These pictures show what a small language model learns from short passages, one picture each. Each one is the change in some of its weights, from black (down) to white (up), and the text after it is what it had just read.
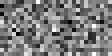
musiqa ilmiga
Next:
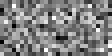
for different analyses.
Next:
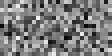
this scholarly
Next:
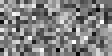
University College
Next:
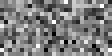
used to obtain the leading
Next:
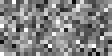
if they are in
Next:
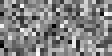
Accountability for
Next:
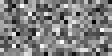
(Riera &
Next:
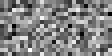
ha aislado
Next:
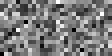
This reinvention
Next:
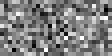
is the third Pauli
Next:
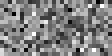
accounting for the estimation
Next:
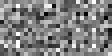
approach to NC
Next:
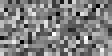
observe no significant signal for
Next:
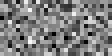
the linear time derivative
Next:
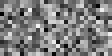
with health care specialists
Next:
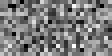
textile grids
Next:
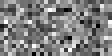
from a process in which
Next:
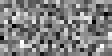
budista. La
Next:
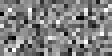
from a spectroscopic lens
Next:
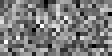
of missiles in
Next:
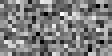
juist is
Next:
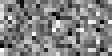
of the two dark
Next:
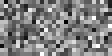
to moderate temperatures may
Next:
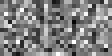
legs as they
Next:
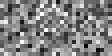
forming a $k
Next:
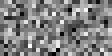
around USD 72
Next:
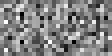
best resolution for all
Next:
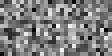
depolarization tail
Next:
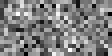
of the block group's
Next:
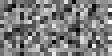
vs a ; this function
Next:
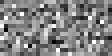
stroke: A
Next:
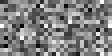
CP violation is allowed
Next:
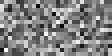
track of the interaction
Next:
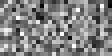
initial fractions as low
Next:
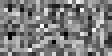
atau tidak
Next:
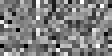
fitted to give a
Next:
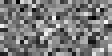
introduction did not affect
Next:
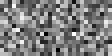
over time. This is
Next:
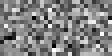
which the flowers
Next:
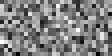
lot of knowledge and
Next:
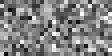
that the peaks become
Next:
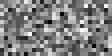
measured at Wind
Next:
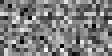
principi della
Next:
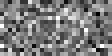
darajasi, transport va
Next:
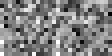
Frequency distribution of
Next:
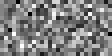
solution. Let us
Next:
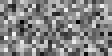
the algorithms. Analysis of
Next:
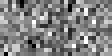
particles. The method of
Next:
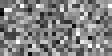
the numerical perspective, it
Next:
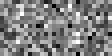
the solution is increased.
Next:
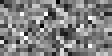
G/H$ form
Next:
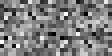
кто ищет
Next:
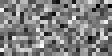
signature for a large
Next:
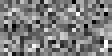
de seguridad
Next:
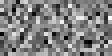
constraints. The implications
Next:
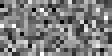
elak qoidalari
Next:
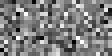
corresponding effective sediment
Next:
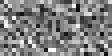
states of {\em the
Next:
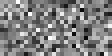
sed intensa
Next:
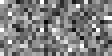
bilan samimiy
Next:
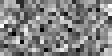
two sources: official
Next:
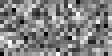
controller. Results indicated
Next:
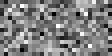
times, slow pull
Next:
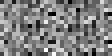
de intereses de
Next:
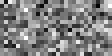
sua previsão
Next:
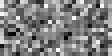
HB reconstruction without a
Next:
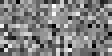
physiological state in
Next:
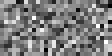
extract on oxidative
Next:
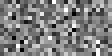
physical fields over spacetime
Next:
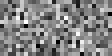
of a previous version for
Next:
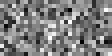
from human and water
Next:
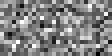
VALUES -
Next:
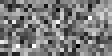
the dumps that
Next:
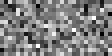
both in the context of
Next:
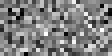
an expedition to
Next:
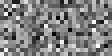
uses a similar finite difference
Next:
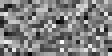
DNS query
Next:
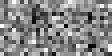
is usually designed for
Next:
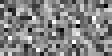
that the local fluctuations can
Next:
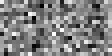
are analyzed along with the
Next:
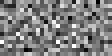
the mathematical relation
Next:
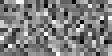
restriction and the
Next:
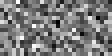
diez diarios
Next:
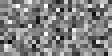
compare the proposed scheme against
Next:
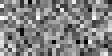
of NRENs
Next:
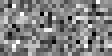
Prism. Viral
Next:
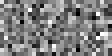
environments. This approach not
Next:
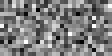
how cultural and social factors
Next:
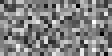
the flux and the
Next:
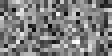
increases, so does the
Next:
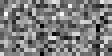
(в том
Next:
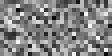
the standard quantum limit},
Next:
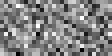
it has been shown in
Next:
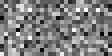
eigenvalues of the
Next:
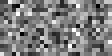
its new value are also
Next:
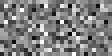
consistency concrete
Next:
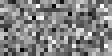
events that may originate
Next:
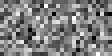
machine; straight
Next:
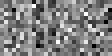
well as object oriented
